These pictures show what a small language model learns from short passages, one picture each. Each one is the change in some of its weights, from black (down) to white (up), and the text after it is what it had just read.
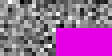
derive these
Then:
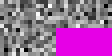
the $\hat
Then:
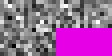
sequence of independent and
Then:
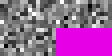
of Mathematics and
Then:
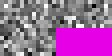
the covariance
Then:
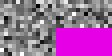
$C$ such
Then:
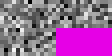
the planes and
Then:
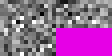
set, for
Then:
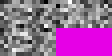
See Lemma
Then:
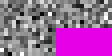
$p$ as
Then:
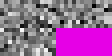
the reflected
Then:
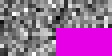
This proves the
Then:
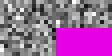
integrals of
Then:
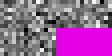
give conditions under which
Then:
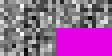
Fourier coefficients
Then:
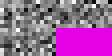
matrix whose elements
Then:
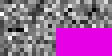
can further show that
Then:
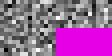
(for bounded
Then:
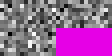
in turn proved
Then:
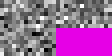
noise graph
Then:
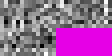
the problem.
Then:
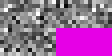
antes de
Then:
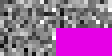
Further conditions on
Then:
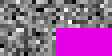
work, and there
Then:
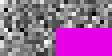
is obtained from
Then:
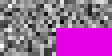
a new class of
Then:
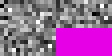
and absolute
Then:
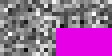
partition of
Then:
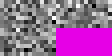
mentioned result
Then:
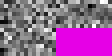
do not belong
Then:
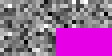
dependente se
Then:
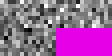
have more constant zero
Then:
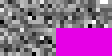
um processo
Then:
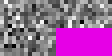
of the form
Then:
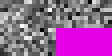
torus and let
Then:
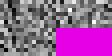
to evaluate
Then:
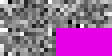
from Fig. 10
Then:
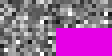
$\omega$ on
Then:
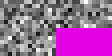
contact with
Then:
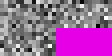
des degrés
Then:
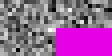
para empregar
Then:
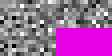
Country by
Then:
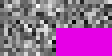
son de las
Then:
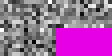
can adjust the
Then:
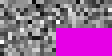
model structure and our
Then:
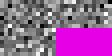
case study developed
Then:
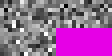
and it is more
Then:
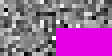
$f$ is
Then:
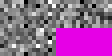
also shown in Figure
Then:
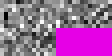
representation. If
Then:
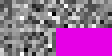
splitting of
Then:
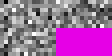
sets. Define
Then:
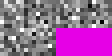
numbers of fields
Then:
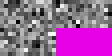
amor que os
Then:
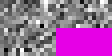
the extinction
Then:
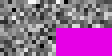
ser tratada
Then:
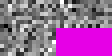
that if the
